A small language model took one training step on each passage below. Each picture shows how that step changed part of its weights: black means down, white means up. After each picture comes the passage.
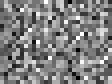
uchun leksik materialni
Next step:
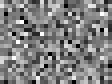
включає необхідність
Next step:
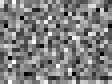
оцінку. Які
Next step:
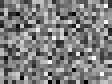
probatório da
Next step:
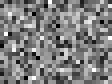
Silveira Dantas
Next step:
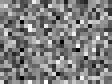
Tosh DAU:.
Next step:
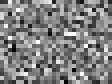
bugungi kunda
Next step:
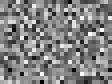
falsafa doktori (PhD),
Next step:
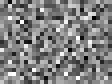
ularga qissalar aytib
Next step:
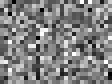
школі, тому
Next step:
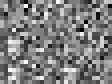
bo'lib, uning
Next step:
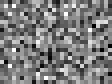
pentru un nou model
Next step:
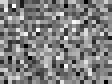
the intonational image of
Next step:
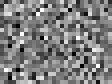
different ways of
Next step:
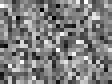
o estudo fornece
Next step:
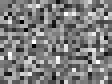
права женщин,
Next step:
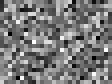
ausência de internet de
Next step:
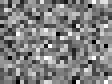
certa para os casos
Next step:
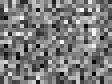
a la reforma de la
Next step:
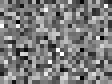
de helft van de
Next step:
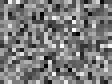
want andere indelingen
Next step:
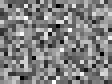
birinchi guruh
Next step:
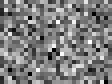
podemos evidenciar que
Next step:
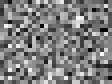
san'at asarlari,
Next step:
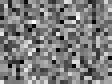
Al respecto, Ekman
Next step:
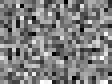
viene a dar respuesta
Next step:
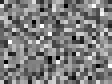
для любых r и t
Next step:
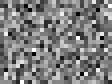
Instructions to fill this
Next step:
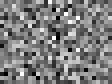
28 Sem cadastro no
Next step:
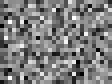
a distancia que se
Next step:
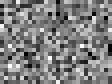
negros, ricos o
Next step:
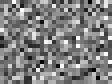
*ad Italiae
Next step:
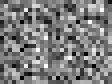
OF ORGANS.
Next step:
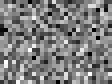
яъни Хитой
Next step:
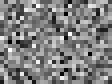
педагогов, способной
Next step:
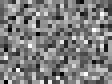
uno vota aquí con
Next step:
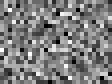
sebutan guru
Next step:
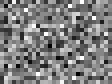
de setembro de 2017
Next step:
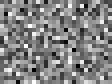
egiluvchanlik va
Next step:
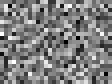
ўзимиз учун
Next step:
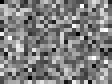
yang tersedia.
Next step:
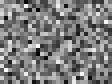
Nun kannst du das
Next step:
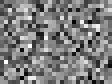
Vernadsky str.,
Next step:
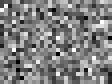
Pachón, H.
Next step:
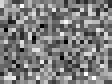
une augmentation de la
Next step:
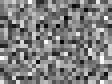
o relevo eram
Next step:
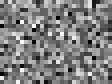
Text oder der
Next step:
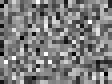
vias aéreas e
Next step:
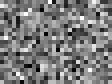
bolalar", Onore de
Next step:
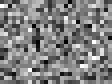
інші елементи
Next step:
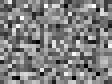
уларнинг оила
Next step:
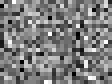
largos, y por
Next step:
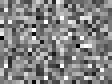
jarayonida qo'llashga
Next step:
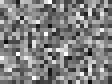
ta'sir o'tkazadigan
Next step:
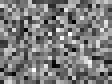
de entrenamiento */
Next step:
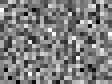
Корсак К.
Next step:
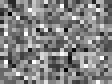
QAROR QABUL
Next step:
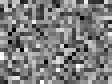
activities of academic
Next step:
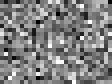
pelo elevado nível
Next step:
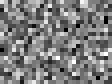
muy concreta:
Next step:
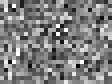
the old European
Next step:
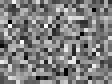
gender equality,
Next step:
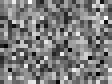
o relație între
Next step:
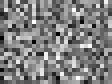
mostrar para as universidades
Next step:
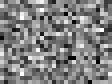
статистических показателей
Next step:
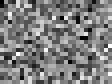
yang membentuk karakter
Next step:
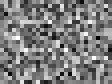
Ahora bien, lo
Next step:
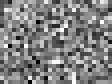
prevenção e/ou
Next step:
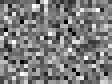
Б. Харитон
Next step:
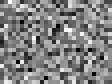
anos haviam
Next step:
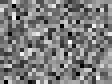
займався о.
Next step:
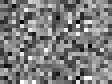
MIPA, Universitas
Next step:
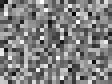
avtonom energetik
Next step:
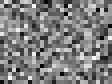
мос равишда
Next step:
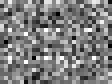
dan users terbiasa
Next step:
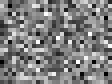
в научных работах.
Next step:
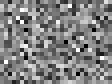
va Investitsiyalar,
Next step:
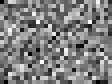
municipaux tout
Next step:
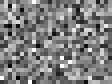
défi » commercial
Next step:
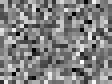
inson bu holatlarda
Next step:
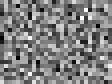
logística para avaliar
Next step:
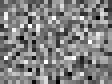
ishlar asosan umumiy
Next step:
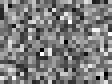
al Museo Nacional de
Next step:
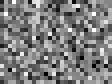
cansado estaba. Al
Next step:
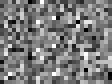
A., Reichelm,
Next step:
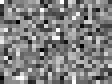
considerar as necessidades e
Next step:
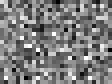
narratif en sciences
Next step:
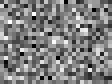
associated with these
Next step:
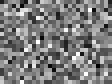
anemia pada ibu
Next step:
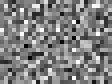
Предмет дослідження –
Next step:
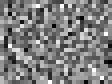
життя, його вплив
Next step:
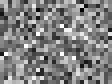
elementlar boiishi
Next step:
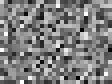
loyihachilar, ishlab
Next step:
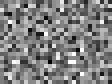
asosida shakllangan "ijtimoiy
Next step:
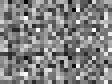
va xalqaro baholash
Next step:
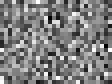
umani potrebbero
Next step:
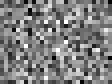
operatsion taktika hal
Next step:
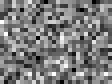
eerder sprake is
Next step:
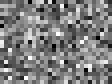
Ca, Zn, Al
